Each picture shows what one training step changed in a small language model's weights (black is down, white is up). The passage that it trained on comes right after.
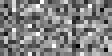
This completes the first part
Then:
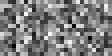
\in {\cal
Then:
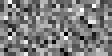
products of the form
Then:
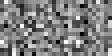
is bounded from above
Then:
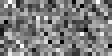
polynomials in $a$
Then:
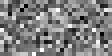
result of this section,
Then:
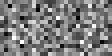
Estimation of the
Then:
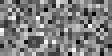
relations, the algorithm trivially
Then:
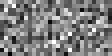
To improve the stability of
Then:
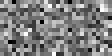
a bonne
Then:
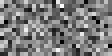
that~$B$ is
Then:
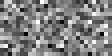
covers.** Theorems
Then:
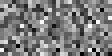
of Energy will provide
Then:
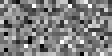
the isomorphism $$\mathsf
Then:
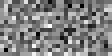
therein. Our result also
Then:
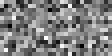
defines an injection
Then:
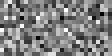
arguments of the permutation
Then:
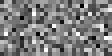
bordered Riemann surface
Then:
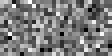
the class $\F$
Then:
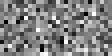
Indeed, fix any $
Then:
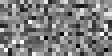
{\bf Convergence.}
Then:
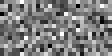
[ entire ]; }
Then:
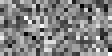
each column. \medskip
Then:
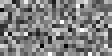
that the different formulations
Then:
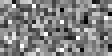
the density $ \rho
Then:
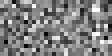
the proof. \qed
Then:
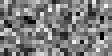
an intrinsic argument
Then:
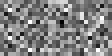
one-dimensional line
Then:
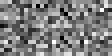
problem should also be very
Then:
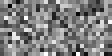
Ruan cohomology, quantum
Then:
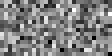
occupied cell component
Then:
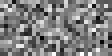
of this problem). One
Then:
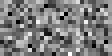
precisely, we impose
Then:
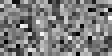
with $\roth$
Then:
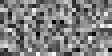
Computational techniques;\\
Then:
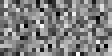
coroot to
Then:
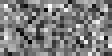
of categories:
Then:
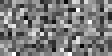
& \longrightarrow &
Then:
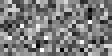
contains the space of
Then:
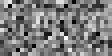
natural geometric definition of
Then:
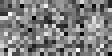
Theorem 2.1 }
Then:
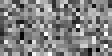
valid for a circular
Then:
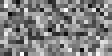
to reduce lattice-dependent
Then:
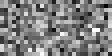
$p$, note that
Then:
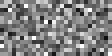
all prime knots
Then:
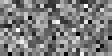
we may add one such
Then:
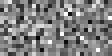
This reduces to ordinary
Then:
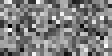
whereas covariates exist
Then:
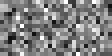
where, for simplicity,
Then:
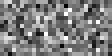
generating function of partitions
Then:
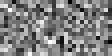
of $X$, it
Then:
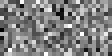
for some $t
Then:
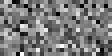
with Sunada's
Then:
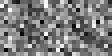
von Neumann algebras
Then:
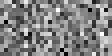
its dynamics. On the
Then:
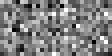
constructed and provides sufficient
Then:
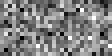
coordinate position to get the
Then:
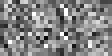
asymptotic behavior of $
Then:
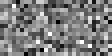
prove a version of the
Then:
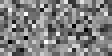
and $b$. Then
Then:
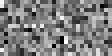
section that $g$
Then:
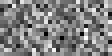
nonlinear second-order partial
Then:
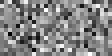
and accuracy. Next,
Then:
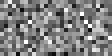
number and $q$
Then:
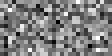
of level $1 -
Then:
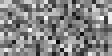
closed. Suppose first that
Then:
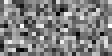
is Lipschitz continuous and
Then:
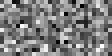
with components in the stability
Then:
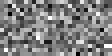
justifying the use of
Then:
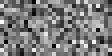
$U$ contains a
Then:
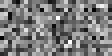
that to each element
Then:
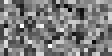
is important to emphasize
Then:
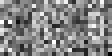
variously called left symmetric
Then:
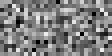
unique and the velocity part
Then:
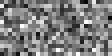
M$ also has bounded
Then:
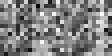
focus on various estimates.
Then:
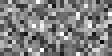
of Sturm.)
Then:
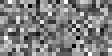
and vertex models},
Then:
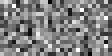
supported by the numerical computations
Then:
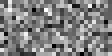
$\mcS$ and
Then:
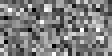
$c$ of
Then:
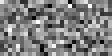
the case where the state
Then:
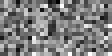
$. \par As to
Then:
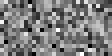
$M$ is an
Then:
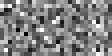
any bounded closed interval in
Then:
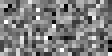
0 \quad\quad
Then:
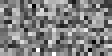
we shall extend the local
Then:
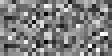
of the convergence of the
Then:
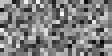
that depends on the
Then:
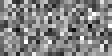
material and extensive
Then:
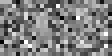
we have a standard
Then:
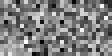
easy to check that the
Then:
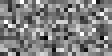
\leq i \leq
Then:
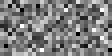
system of parameters for
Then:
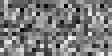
limit criterion is considered in
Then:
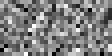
be $\gamma_2
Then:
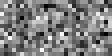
consider particular cases of
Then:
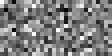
the special case that
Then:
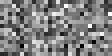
present arise from the need
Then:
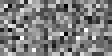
& \quad \sigma
